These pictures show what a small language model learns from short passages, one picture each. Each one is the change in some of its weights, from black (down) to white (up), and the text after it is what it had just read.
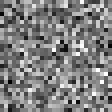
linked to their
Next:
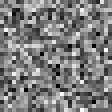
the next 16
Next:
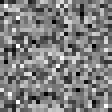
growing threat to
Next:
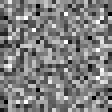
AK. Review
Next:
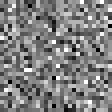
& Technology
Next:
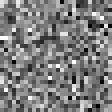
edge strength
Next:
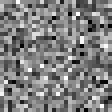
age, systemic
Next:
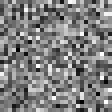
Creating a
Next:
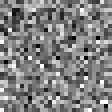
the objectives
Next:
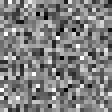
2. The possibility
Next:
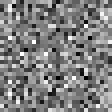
Measurement The
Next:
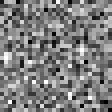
all parts of the
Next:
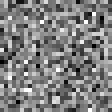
admission to the
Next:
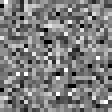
of 20s. Figure
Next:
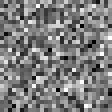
and discussion conducted
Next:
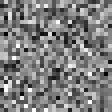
induction of
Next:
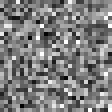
The study reveals
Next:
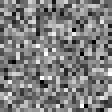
which provided power for up
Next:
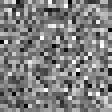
I want to
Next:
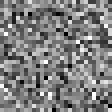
gluco is
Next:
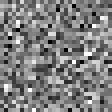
tomography of
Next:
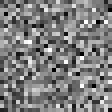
rather a lack
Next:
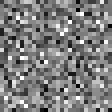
present relationships.
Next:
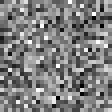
short encoded
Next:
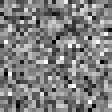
should be read in
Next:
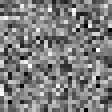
case, the weight
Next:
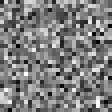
under the following 3
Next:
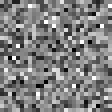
hours per
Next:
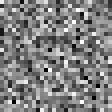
impairment in social
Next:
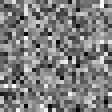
diffraction analysis,
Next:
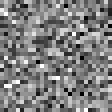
to renewable
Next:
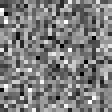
Extent of
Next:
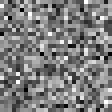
consensus around
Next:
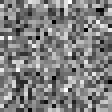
GREAT project
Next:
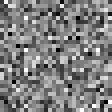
twin primes
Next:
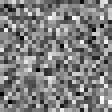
year. Since the
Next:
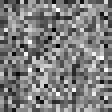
/ effective implementation
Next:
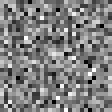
could be that for the
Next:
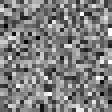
concerning the cell
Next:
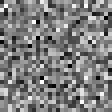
are known - including
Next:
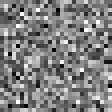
conflict zone
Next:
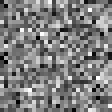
report on the first
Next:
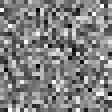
classes that are often
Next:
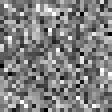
tools. Some
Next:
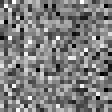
water cycle.
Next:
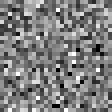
share the same local
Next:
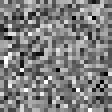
with the aim of
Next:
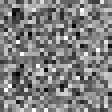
the development of their
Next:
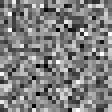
several types of
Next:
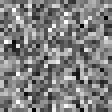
real-time and
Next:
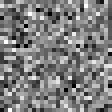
internet search
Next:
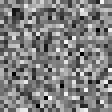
the social and art
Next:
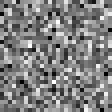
technologies such as
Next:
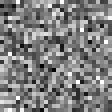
wind power systems,
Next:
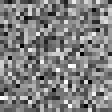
and ideas for
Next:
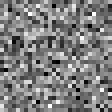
the modulator
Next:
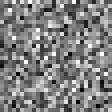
species correspond to
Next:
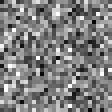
production of Dark
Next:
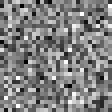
is occupied by
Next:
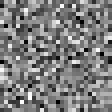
observed from Table 7 that
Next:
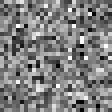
a significant role in these
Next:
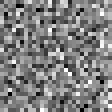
Sample II
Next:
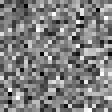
Such a strategy
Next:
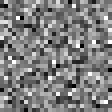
below. Figure:
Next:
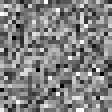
past decade.
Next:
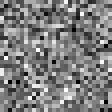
statistical analysis
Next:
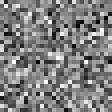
scripting is
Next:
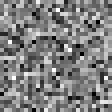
an Scheme 2
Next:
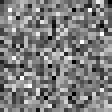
reproductive activity were
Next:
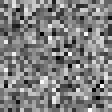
by making the
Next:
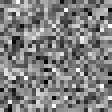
the compounds
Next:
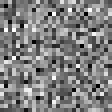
due to the presence
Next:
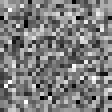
the primitive or
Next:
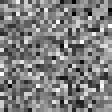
final boundary
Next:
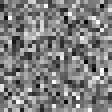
the PSO in
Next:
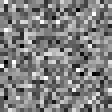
offers from
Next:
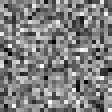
more, press
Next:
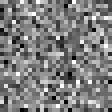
expression given in
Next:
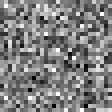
in terms of income
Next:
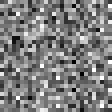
the plantation of
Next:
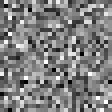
issued in
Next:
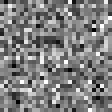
facilitate the
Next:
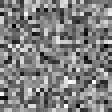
tropical and
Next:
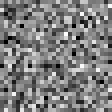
essence and their
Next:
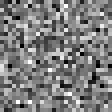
and slogan in
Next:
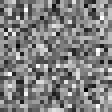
Performance of
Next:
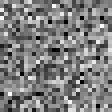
and a half
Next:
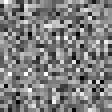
of development among the
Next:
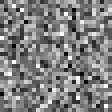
also emphasized
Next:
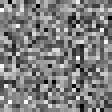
more prevalent among
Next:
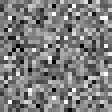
In addition to the
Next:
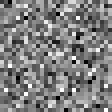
priest must be
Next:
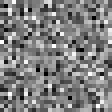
References 1.
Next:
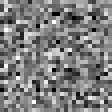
of Punganur
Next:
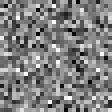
\right) =
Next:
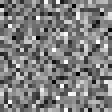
do not last for
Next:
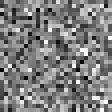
are modeled;
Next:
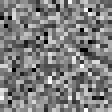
it employs
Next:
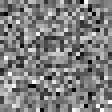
and Among
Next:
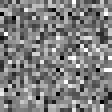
large. Class
